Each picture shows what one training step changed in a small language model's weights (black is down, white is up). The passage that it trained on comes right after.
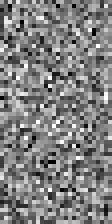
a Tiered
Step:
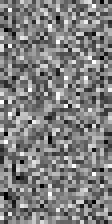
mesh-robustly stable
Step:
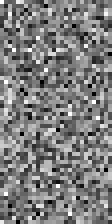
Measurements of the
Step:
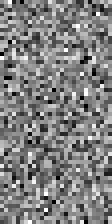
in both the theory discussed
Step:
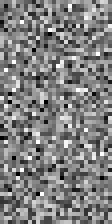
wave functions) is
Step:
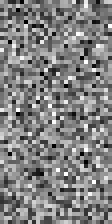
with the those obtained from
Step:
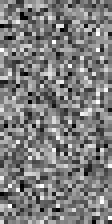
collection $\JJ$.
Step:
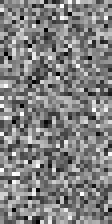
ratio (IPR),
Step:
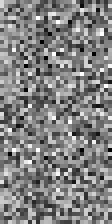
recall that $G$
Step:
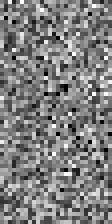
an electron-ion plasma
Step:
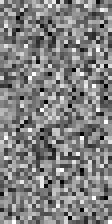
dimensional. When we
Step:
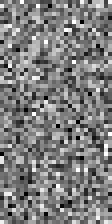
L$-loops and
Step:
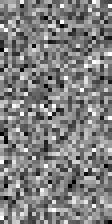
X-ray spectra were
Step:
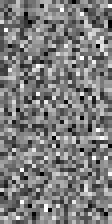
first normal derivatives in each
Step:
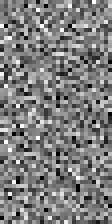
Justin Moore
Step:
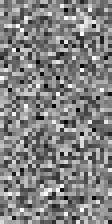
theory, as long as
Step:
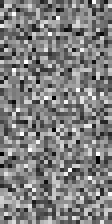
have investigated sparse solutions to
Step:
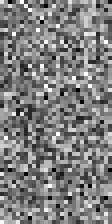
homogeneous distribution mapping indicates the
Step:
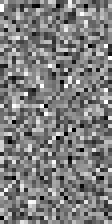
## Abstract
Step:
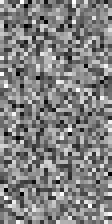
coherent cohomologies.
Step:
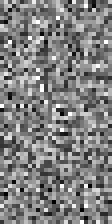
between the column name and
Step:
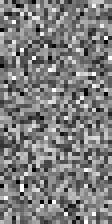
the channel pointing
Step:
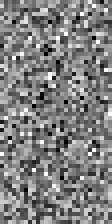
While full N-body
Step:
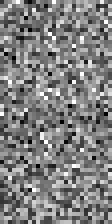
is natural to exploite
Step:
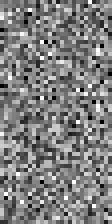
magnetic solid under an external
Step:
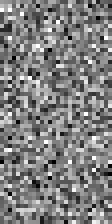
d\varphi \otimes
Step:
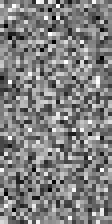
to get a minimal
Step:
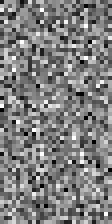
\times n}$. The
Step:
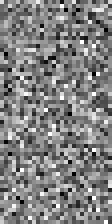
microscopic phenomena by defining
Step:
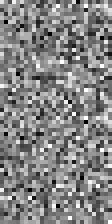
orthogonal subspaces. We may
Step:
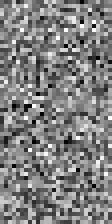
case, there are still
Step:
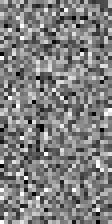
of Education.
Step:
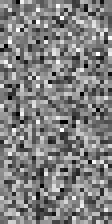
extremely high algebraic
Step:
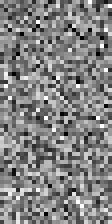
An important contribution to the
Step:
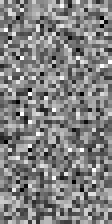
posterior covariance.
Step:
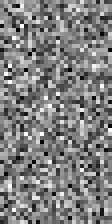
to $\fa$ and
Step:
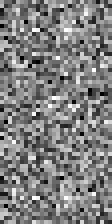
and we are left with
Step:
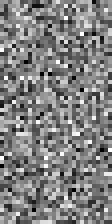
system with scanning
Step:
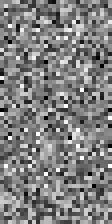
solvers are particularly important for
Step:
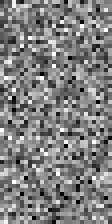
independent too, which implies
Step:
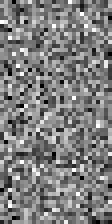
declined: mean
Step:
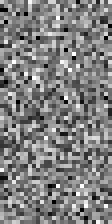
the underlying architecture is
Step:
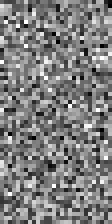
for polynomials of the form
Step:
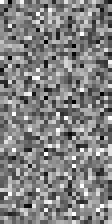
easy to code method is
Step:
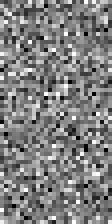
the dipole-dipole
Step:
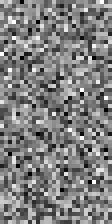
these inputs,
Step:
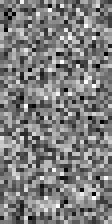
galaxy cluster, at
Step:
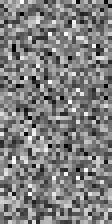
call *functional
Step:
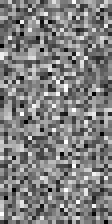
glass-transition singularity
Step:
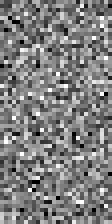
Z} \left|
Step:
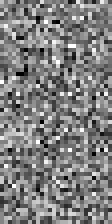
(\bibinfo {year}
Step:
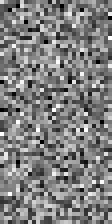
from particular sources known to
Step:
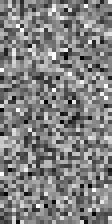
regions around the origin,
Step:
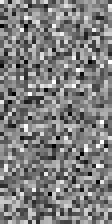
compositions is the sharp
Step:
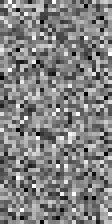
less abundant. The
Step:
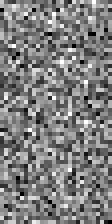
are characterised by
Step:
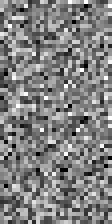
No other pole section
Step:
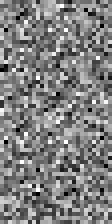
entry selected.
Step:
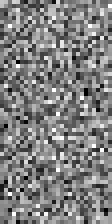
condition on the coefficients of
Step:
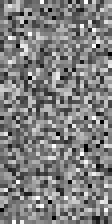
contains the segment
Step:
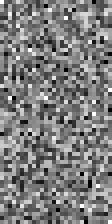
effect of each of the
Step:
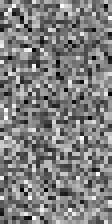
note that this is the
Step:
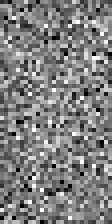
$u$, the objective
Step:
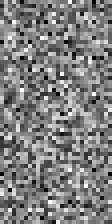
between a single electron in
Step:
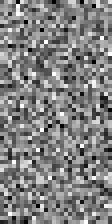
etc. Here we
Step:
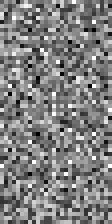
this paper, we developed
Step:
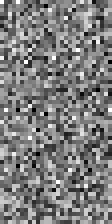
plane of intersection so that
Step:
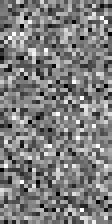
agree exactly with Fig 3
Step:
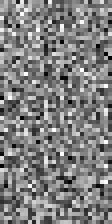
of Shanxi
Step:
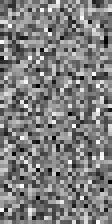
a toy model using
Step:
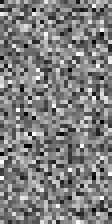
$z$ axis and
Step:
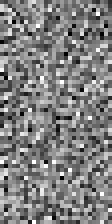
u\in U
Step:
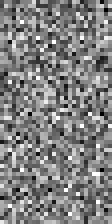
set a divergence-free
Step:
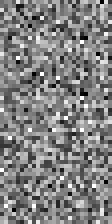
to make our argument
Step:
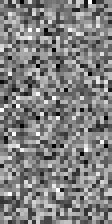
as in the continuous
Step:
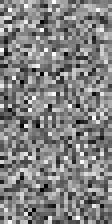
powers and symbolic powers
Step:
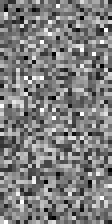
$f$ is the
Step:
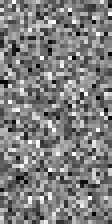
their antiferromagnetic
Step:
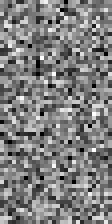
lower, lambda
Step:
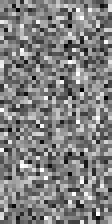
further extended to do stability
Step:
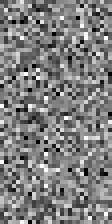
the compactified
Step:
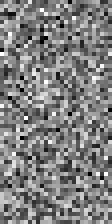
lifetimes that largely
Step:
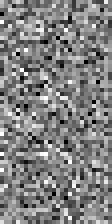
(blue or red).
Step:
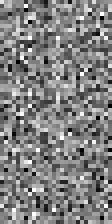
show that $\alpha$
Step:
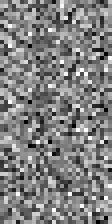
lower limit for the range
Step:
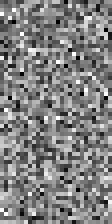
Rev. Lett,
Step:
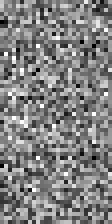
is illustrated by a numerical
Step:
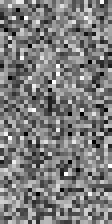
imposed deformation can
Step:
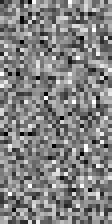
to the reader. Note
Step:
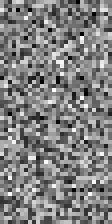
and the above lemma
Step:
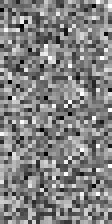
any $n\geq
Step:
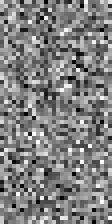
$\gamma$ satisfying $$
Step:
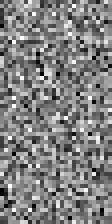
to a deformed
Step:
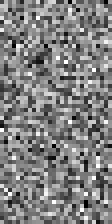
with the global dimension:
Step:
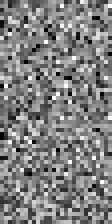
We also set \[
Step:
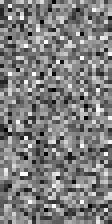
following diagram defining the functor
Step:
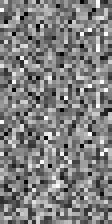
group LASSO estimator
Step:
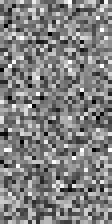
which is a combination of
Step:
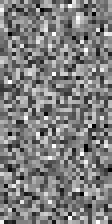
for the complete extended classical
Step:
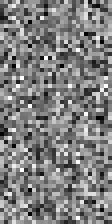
feature maps show a typical
